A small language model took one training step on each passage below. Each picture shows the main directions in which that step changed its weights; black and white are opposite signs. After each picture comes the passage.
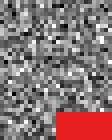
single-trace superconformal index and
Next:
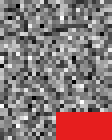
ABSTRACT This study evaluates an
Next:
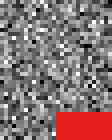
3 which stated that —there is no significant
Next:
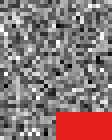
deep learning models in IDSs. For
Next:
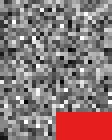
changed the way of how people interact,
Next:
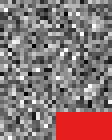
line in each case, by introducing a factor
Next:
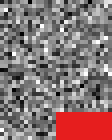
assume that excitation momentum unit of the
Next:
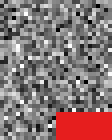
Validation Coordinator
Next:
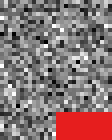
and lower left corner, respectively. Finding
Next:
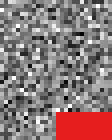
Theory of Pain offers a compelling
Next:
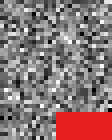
in the Armstrong case, was it not?
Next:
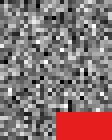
using descriptive statistics by calculating
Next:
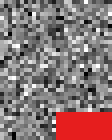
strong constraints of reversibility and the
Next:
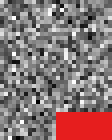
mg/kg of wet weight in
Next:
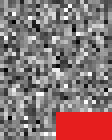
energy of activation (ΔG^*)
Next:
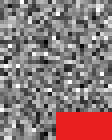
the data for subsequent analysis. Charting.
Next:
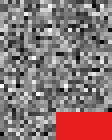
parameter of interest $\phi$ through a quantum
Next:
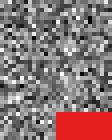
Manyani, H.;
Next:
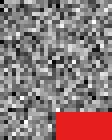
maskers 540 containing phones
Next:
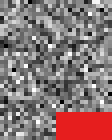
difficulties with the provision of natural
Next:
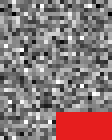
parabolic dependence of the frequency
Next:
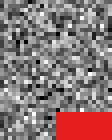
systems, VET schemes and their
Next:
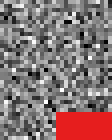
(LIM - UPC). The presentation
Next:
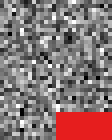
on Twitter. In our case study examining
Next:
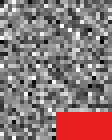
autoclaved laminates.
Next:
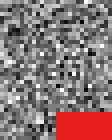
and re-use across Digital
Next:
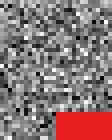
financed by China and the rest by
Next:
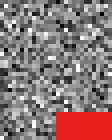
performed the experiments. N.P. and
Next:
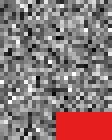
Figure~\ref{fig:timeprof} a
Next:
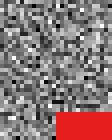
of respondent’s about how corona
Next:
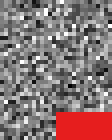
their pre-injury occupation. The
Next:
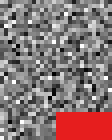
In this way, media play a very
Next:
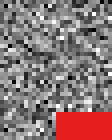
bottom row the green line shows the
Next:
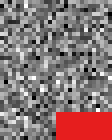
and were not interpreted as probabilities
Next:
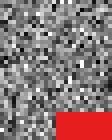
value, and observe the actual
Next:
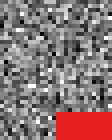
different time intervals.\ Bottom
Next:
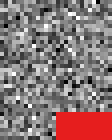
that, apart from trivial global
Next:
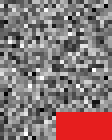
polynomial time solvable computational problems
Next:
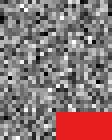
was conducted from February 3
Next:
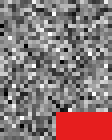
spectral lines in the thermal components of
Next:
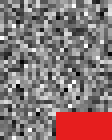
or introduce specific requirements that are
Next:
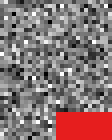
promising alternative to commercial
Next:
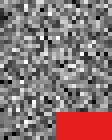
acceleration. \subsubsection{Initial
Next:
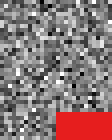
87.5% on a small dataset.
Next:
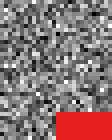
exploitation and degradation of
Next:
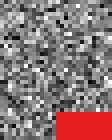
System Modeling and Design,
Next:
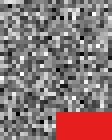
the cooler T-dwarfs.
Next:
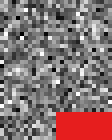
constant term in their equation~5. The
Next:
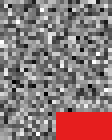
in the International Islamic University,
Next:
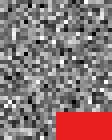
N$\acute{\rm e}$el temperature of
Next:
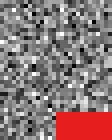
insulator (SOI) technological
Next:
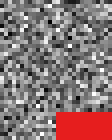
of the convergence curves obtained. In the
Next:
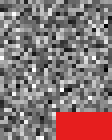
preoperative results. Figure 4:
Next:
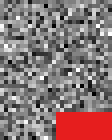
- Design and Development of
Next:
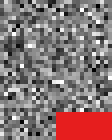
a transaction that accesses a data item at
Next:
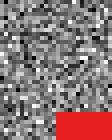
Important for the usefulness of any
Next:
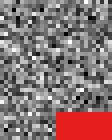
B.A. Brown for stimulating
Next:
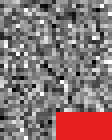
respective plots and that they exhibit
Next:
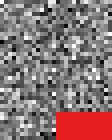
needed, the owners probably
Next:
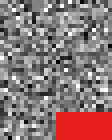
pitch angle $P$, defined by
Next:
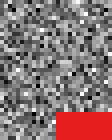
Figure 36: Ranked mean flux values
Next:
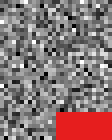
normalized transmitted field with shift
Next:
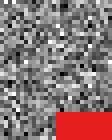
3T and corresponding manual segmentations for the
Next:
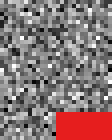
grounded with the cryostat in only one
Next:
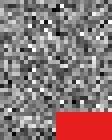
the pension security, the civil
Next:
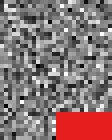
over successive timeslots. For
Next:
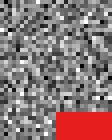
Note that the impurity-host interaction
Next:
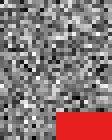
a reasonable and robust notion of
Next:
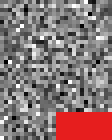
whose dataset is in the high data limit.
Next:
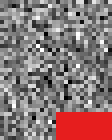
findings in the real world, we are
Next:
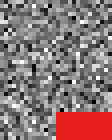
intents (which are abstract by
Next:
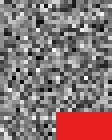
histories. This raises the
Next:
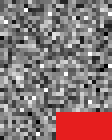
system forms the photorefractive adaptive
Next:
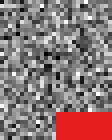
is a reasonable candidate to
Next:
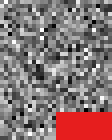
& Kuhn, S. W.
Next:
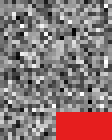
miners only focus on assertion generation,
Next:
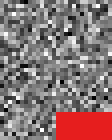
photons emitted close to the line of
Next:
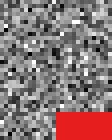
various temperatures and density functional calculations.
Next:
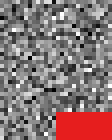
this paper, this corresponds to: \[
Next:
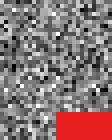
using a vocabulary of terms.
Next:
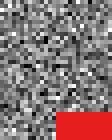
But, this is not necessarily the
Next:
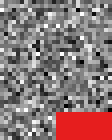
video with findings feeding into
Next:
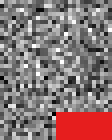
considering different indicators. In the study of
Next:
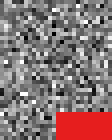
at $t\approx40\da$ the
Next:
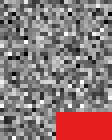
Hamiltonian. With neglect of
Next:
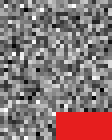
device structures with the lateral heat
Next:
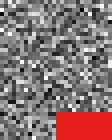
M1 and M2. In the proposed
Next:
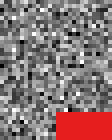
has faced many challenges in the
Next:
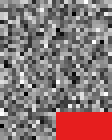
with the spectrum for 1.8 TeV from
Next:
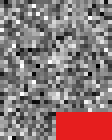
regression analyses reported in the article
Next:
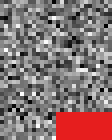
exceeding an additive term or multiplicative
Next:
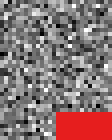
one-particle ($m=1$,
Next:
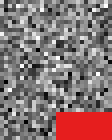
of Wettest Month X X
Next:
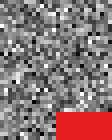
frames at 5 dithered positions offset
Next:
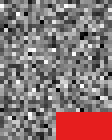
the twist field associated with $x$ by
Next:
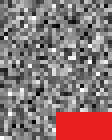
versus $T$ manifests a small
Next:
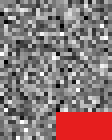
\vskip .2truein \author
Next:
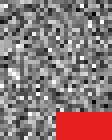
loop number density receives an exponential
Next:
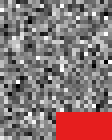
cannot leave the cell during one time
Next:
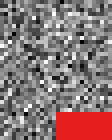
labeling, some of these systems are able
